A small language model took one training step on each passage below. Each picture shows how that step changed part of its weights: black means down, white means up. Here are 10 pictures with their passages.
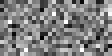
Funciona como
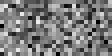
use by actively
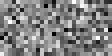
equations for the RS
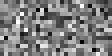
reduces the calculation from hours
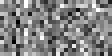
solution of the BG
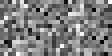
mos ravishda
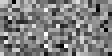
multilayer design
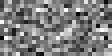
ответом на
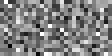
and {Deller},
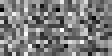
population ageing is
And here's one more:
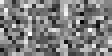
can map the stability of
